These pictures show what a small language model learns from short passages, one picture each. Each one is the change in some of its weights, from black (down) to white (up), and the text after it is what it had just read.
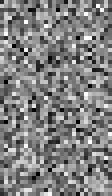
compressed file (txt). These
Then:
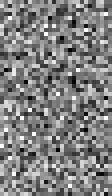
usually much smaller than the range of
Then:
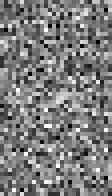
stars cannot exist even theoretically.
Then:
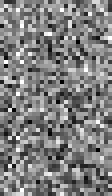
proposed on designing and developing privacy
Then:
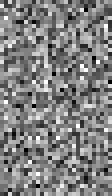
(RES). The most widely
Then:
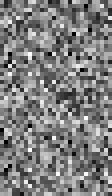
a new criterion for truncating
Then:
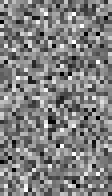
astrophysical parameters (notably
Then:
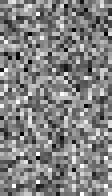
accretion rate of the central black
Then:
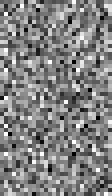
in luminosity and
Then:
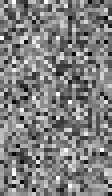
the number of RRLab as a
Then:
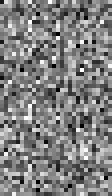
unpredictable and degrading the
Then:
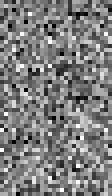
get the dew point temperature, as shown
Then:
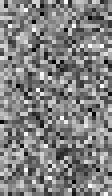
a great part of the Iberian
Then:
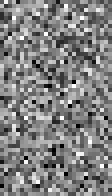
vary all the three parameters with the constraint
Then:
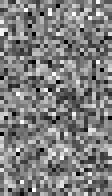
layering, crystallization,
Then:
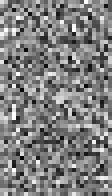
purpose of this thesis is to
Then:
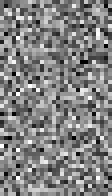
radiation, for which it is important whether
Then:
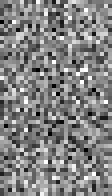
two peaks. At smaller angular
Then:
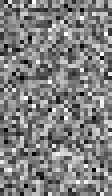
is Bessel function.\\
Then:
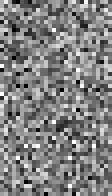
difficult as the inner minimization
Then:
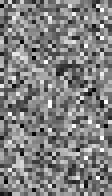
83 respondents representing 42.3
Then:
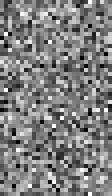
focusing on intraoperative
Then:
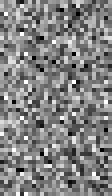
on these three datasets. In our experiments,
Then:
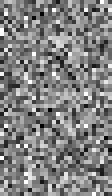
text compared to the vocabularies
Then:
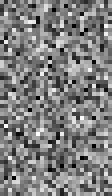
for the loss in sensitivity is related to
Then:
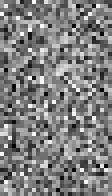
This might result in alternative, maybe
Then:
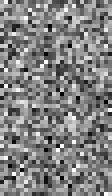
numerous gaps in terms of
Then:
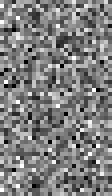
efficiently, and effectively practice
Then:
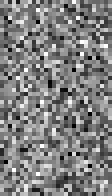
\caption{{Box plots showing
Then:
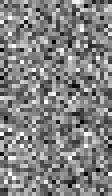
with masses below $\sim0.06
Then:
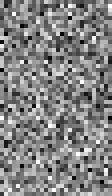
with local data and knowledge, Phase 2
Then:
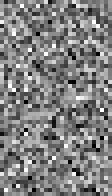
but it is not. The constraint
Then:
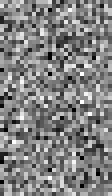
correlates negatively and significantly with
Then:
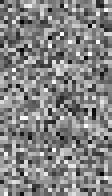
averaging the centroid
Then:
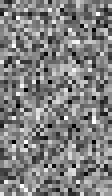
could be also applied in engineering and
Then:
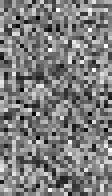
to present the diverse tools and
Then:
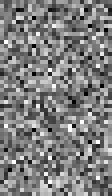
by tungro virus disease
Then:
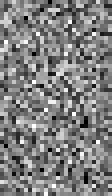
(the currently increasing late
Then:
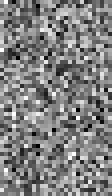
experimental data obtained, the mechanism of the process
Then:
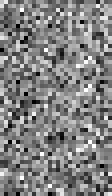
quite obey the field equation
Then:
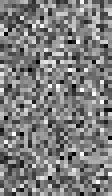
^a Variety Cropping system
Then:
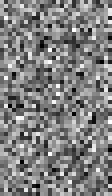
unique event happening during
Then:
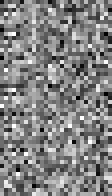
precursor for nanoparticle
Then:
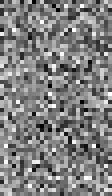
of this court for family and
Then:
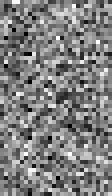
we will call the templated function
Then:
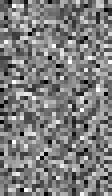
total absorbed laser power and
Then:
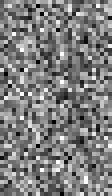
residual flux-density points in
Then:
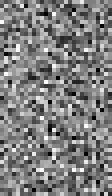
solutions with a high confidence of fit.
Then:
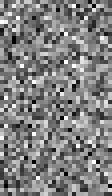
Particularly, RMO
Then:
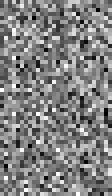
Table 1.8: Does the
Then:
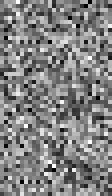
capable of collecting comparatively a
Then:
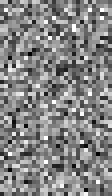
assess its technical feasibility and process
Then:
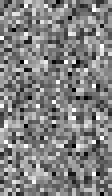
are provided as a service over the
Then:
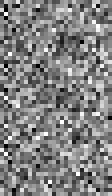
halos, by using Press \&
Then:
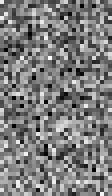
number n is an integer multiple of
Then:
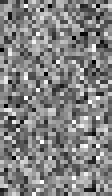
& \text{for } 0 \le
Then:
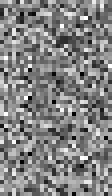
the case of a nonlinear response from the
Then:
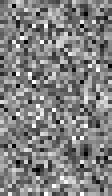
rotating star, but they all lie
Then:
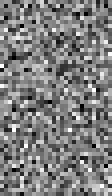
as the English Language
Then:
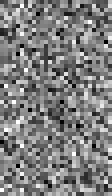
i.e.~from our point of view
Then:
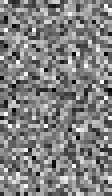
explain results with fundamental design choices that made
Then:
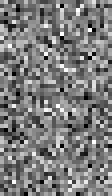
of a National EPC database
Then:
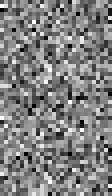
transition metal dichalcogenides
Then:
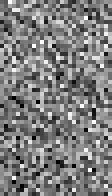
the mean number of photons $N$
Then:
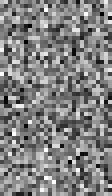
puberty; CA,
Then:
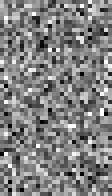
this to happen in an oscillating
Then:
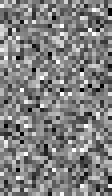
called the kinetic dominance regime of
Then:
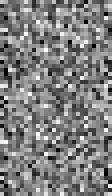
photometry from SDSS Data
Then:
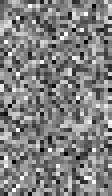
Real estate markets from
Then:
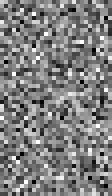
main clause which gives the main idea
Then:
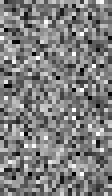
are the author's own work; the author
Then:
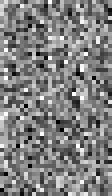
way, Dynkin diagram of very
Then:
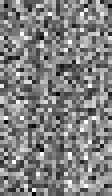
methods. Based on unbiased
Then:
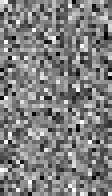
in conical flask for 3
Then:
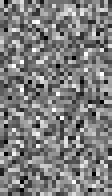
child. This positive cross-utility
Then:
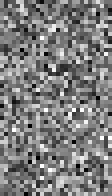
of the cavity system mode will only
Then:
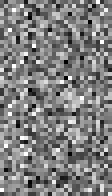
requirements of supersymmetry. This phenomenon
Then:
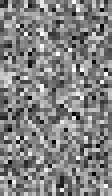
\text{ sec}$$ Conclusion In the
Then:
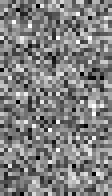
to get a better space for EEG
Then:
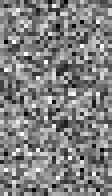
human supervision. However, the
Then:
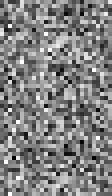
capability. Simulation result shows that it
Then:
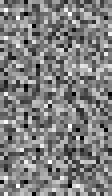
size and setting some protocol fields. The
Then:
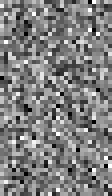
$P$ (which we will call the
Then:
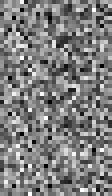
organizations interacting around an open or
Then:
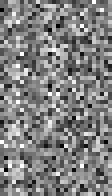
and organoids models can be produced from
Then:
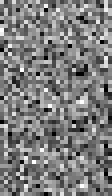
the skies comes down to earth
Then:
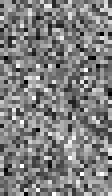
the diverging section to attain
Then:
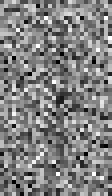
the positive and negative eigenvalue of
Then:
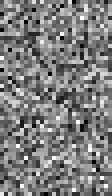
class conflict that occurs in
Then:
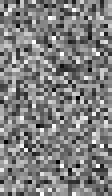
the act of memorization.
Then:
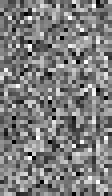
as they travel through the nucleus
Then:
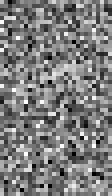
can be achieved by setting goals at
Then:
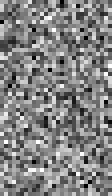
repetition of actions, the
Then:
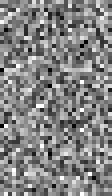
in both instance indicating that the
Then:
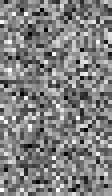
standards. Specifically, this work
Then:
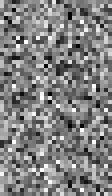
interface forms, a significant amount of
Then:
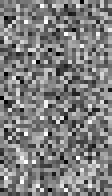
2021). An alternative approach consists in
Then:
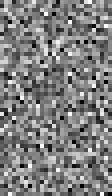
is an indicator function that evaluates to
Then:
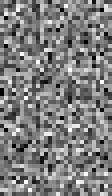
systems into subsystems is not in
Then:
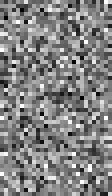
OAEs, this could lend
